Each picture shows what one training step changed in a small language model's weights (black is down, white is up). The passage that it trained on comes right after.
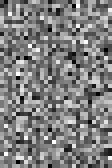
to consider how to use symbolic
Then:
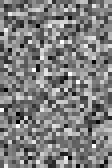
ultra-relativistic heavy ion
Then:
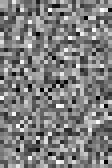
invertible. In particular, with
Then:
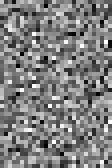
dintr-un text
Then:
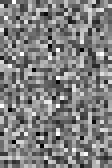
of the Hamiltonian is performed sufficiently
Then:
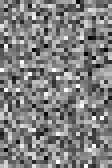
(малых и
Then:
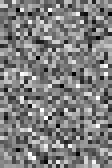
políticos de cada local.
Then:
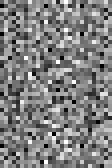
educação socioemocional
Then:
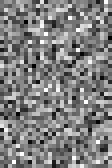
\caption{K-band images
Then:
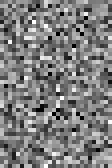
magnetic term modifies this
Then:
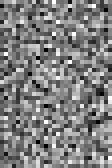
mais ao acesso ao Poder
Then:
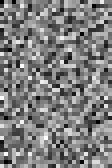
power electronics applications. Experimentally
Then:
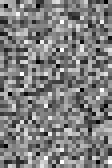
provides a minimalistic yet powerful
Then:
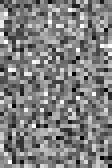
problem has been studied long and
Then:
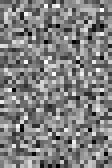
data that are generated with a reference
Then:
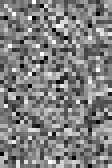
execution [32,
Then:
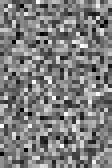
Sciences, Tohoku
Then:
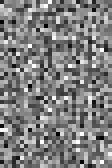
Increasing of the specific angular
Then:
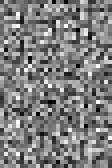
Moreover, we define for two functions
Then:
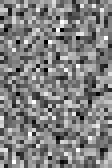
de colapso y reforma
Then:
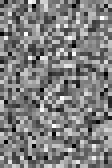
history: Received
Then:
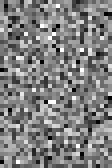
which is the external magnetic
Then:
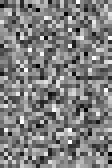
Маслова О.
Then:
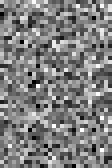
Suv quduqlarini
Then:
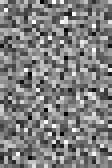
merosini tashkil etgan.
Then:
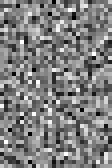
in Society: The
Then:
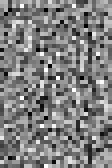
for the case without jumps
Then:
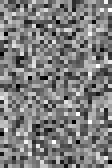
\end{equation} whereas the
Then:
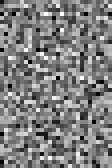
for the exactness of the
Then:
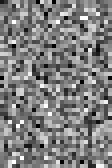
values roughly at the same
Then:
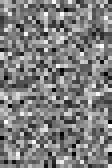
(\Mod R)$ is
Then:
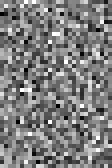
the adsorption energy.
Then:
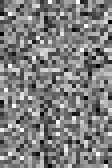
if and only if the interaction between
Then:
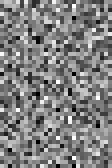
ин таҷҳизот
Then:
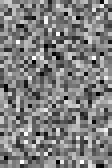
bound on the Lipschitz
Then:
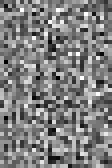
the narrow class number of
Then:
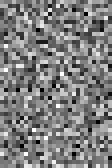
expected. This results are explained
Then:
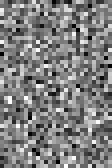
Since \begin{equation*}
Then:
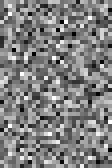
va haqoratomuz
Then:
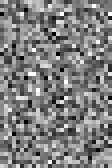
acréscimo de
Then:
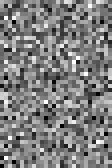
\in \Bbb Z$ for
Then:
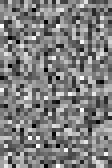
in the nonlinear elastic regime
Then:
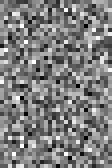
Издательством в
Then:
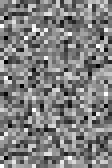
{\bibfnamefont {Z.}~\bibnamefont
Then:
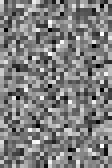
pengguna dapat
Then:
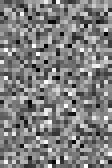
правил реалізації
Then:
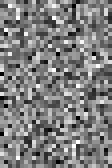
q}(t)$ be the
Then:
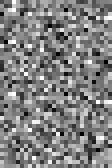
responsible for the facts and
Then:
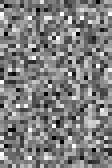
can be brought into the
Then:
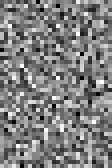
from the properties of adjoint functors
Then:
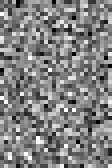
that: \begin{align*}
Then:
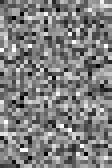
size=3 by 2,
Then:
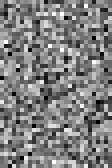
acknowledges the STFC
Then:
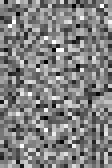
javobgarlik - har
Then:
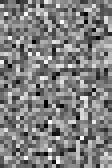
in terms of real derivations
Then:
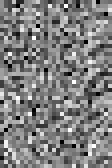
$\mathcal{J} \subseteq
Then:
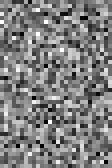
a rolling basis. This
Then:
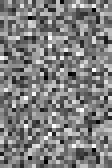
sharoitlarga mos,
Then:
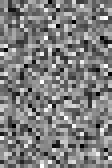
duração temporal variável,
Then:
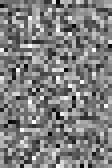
parentelas com nomes e
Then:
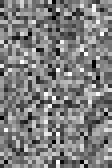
boyutlarını da
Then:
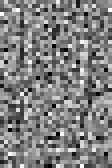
approach in which the emerging
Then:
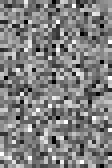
based on the direct interaction alone
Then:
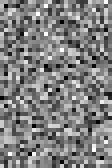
a few $d$. In image
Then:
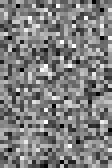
da metáfora do
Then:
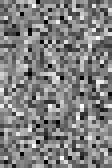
This corresponds to the first two
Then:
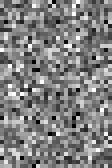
$\kappa=2$ and values
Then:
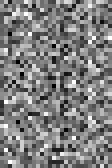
\beta_1 + \ldots
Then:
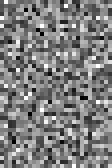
suitable scaling, we can further improve
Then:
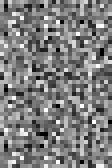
the same color generate the same
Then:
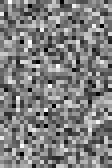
limit our evolutions to a
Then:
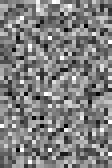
efectivas. Uno de
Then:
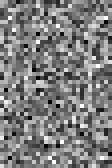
the compact system $(X,
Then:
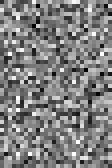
we know that $\psi$ is
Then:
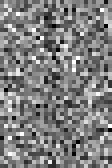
$M$ is bounded on
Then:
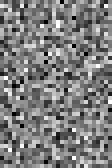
Однако как они
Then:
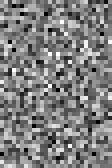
a~fundamental system of
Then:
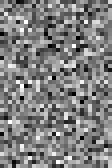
(yet) known how to
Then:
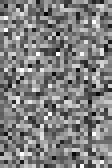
and memory specifications are recorded
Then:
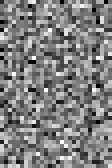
ethical requirements of
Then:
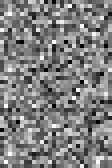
net PMPM cost
